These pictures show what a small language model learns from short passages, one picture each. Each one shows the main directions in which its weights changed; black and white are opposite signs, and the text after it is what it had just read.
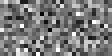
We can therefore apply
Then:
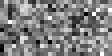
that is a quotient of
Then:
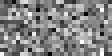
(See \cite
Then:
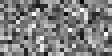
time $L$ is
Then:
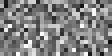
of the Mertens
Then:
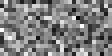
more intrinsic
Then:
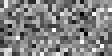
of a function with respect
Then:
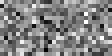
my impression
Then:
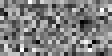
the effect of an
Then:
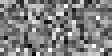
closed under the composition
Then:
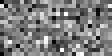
manifold 2-dimensional
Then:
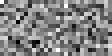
production sites
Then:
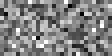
the noise statistics
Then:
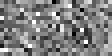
\ten v)
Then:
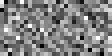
when the origin is
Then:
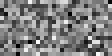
the proof of Theorem
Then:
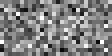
wrt a map
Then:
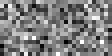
points $0$ and
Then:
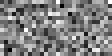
Factorization with
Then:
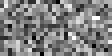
of the Segre embedding
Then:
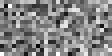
boundary where one can
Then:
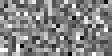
above can be written as
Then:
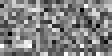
be the number of
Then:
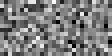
to update the point
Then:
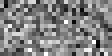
of AHW
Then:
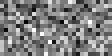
diffusion term
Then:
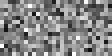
the nonsplit and split
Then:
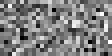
model, and calculations
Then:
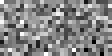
the forest,
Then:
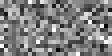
the same as in the
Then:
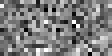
varieties whose
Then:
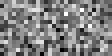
be the character of
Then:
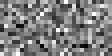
thus allowing other
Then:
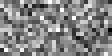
cyclic shift in
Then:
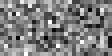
obtained from a solution to
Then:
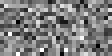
case that $X$
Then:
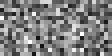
each $k\in
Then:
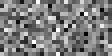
equivalence of statistical
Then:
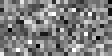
A target
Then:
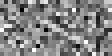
as $\alpha \to
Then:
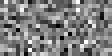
as follows: \[
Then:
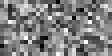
that state $i$
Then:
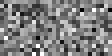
energy ratio.
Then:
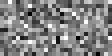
are incident
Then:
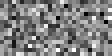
on the plane from
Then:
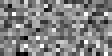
then performs the
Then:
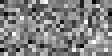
define the {\it
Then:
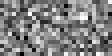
denotes the number of
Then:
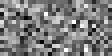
means that the original distribution
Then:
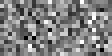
graph is infinite,
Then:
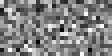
in the early
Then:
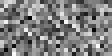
Theorem 2.3 and
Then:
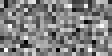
of the features
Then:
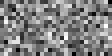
$b'$ in the
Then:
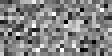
Zefeng Yu
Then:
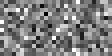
following. Put
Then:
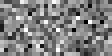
Thus there is a
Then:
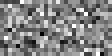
The penalty function
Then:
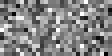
by $\gamma\colon
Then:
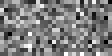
a collection of
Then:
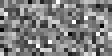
the increasing sequence of the
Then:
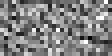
on $D$. Moreover
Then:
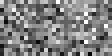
$y$ in the
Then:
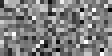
section. Let $v
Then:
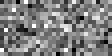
J.\ Kaper
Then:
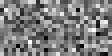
a line bundle determined by
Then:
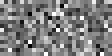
= n \text{
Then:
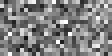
to the Young
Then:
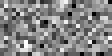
all conditions of Theorem
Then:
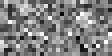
that there exists a family
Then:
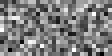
for the ADMM
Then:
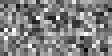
odd if and only if
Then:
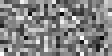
Thus $q$ lies
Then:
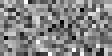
is, as the
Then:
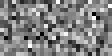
on $\Lambda$ given
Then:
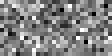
Next let us prove
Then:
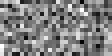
For these $n$
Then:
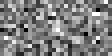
following identity is essential
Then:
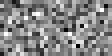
Method~1 algorithms
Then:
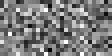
part of $k$
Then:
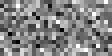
large step size for which
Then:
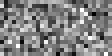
these concepts could be
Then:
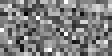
simply connected is only used
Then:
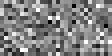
})=\langle \sigma
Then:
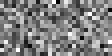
have the following.
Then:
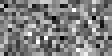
admitting a
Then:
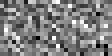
is not only an important
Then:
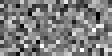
strategy makes the
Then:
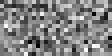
other manifolds are known.
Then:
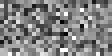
behaviour along positive density
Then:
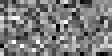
for each combination of
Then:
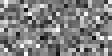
Proposition 1 holds for any
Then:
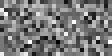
the integral [4,
